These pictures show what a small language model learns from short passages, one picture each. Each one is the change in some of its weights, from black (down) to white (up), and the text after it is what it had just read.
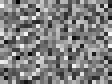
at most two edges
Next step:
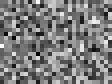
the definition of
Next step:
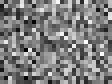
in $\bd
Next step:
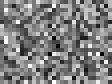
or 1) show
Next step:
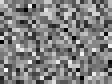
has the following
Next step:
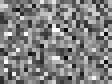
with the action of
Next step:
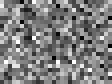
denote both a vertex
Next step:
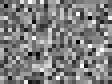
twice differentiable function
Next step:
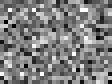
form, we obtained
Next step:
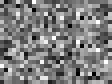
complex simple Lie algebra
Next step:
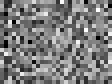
over commutative local rings
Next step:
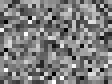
that the fixed point
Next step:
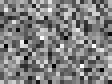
points as it is
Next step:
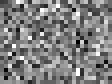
multiplication of vector
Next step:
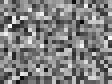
the method of
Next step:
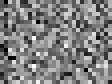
even in her
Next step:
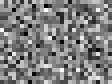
such a family is
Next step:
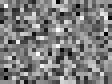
real and some
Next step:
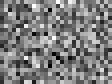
operator $U =
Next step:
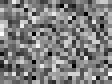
from $\mathbb
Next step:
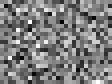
carries a canonical
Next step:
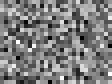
well to that
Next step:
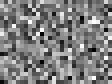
than the increase from
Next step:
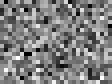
cusp form. As
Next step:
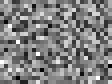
of some tests
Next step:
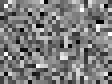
be a bounded domain
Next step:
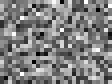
over the ball
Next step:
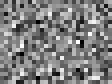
choice of the value
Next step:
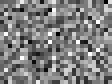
The cycling
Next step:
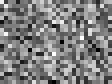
is a graph with
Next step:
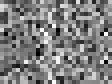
method with scalar basis
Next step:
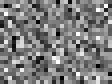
looking for.
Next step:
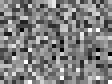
for a recent
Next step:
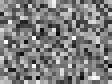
for the three
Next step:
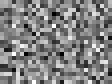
resolve the singularity
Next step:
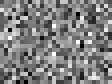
the presentation of our
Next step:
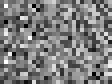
under the flow of
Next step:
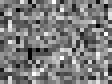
and Qing
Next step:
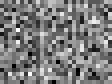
the category of sets
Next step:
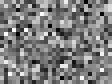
where $x$
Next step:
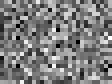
the linear operator
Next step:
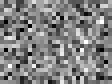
is obtained through a
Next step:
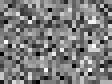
that the principal
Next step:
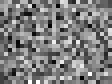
all $i
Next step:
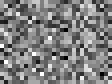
that is,
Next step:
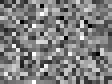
aussi conjecture de
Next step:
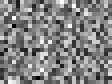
``cost'' of
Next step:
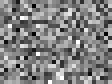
of two stationary processes
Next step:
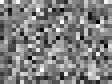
Banach spaces. Then
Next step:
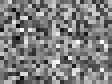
the coefficient of function
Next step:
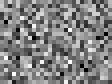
represented by one of
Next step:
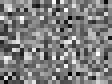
- \infty,
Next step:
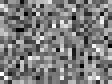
controls by a general
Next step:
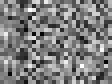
follows from the
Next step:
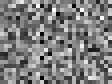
The implication from
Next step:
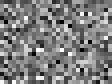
reconstruction which does not
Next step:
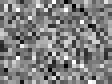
with $|h|
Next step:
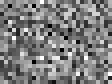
on $X$
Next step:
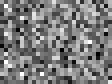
and time,
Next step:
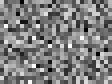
be specified in the
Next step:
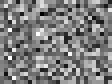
a Tx at
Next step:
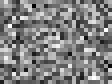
of the prime numbers
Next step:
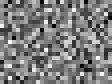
In fact, in
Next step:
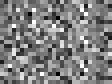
the last years,
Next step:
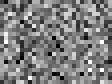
We show that a
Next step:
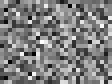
that affine locally that
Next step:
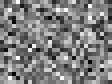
that setting. This
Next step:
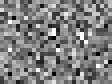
proof for the
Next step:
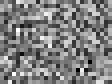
sequence of components
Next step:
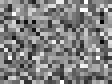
an AH
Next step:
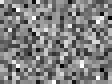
one expands the
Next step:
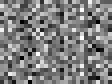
provides a first
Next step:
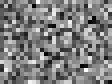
$ The {\em
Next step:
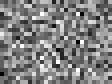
classification of surfaces with
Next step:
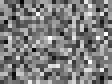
by case.
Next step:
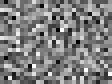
role in our proof
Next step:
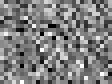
is surjective by the
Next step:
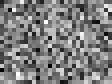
the following conditions
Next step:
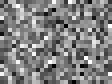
facet defining for
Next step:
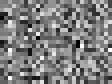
processes on varying state
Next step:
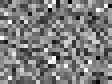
convention for Young
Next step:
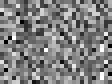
give sufficient conditions
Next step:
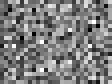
C^* $-algebra
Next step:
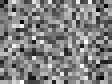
Otherwise obtained graph
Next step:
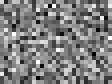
v$ generate
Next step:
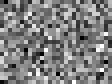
We conclude from
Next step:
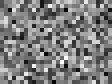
The factor $\|\nabla
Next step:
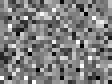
part of a full
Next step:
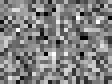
we learn
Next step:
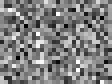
arrived at
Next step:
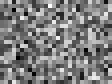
the so-called
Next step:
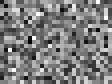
Waves in
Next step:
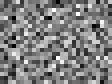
action principle".
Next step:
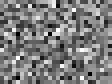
for $g$
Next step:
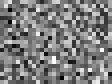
\text{ for
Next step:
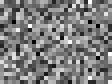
Stein fillable.
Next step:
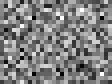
Suppose such a
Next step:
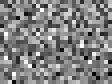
many points of
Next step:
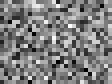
$\delta >
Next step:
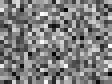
admits a Poisson bracket
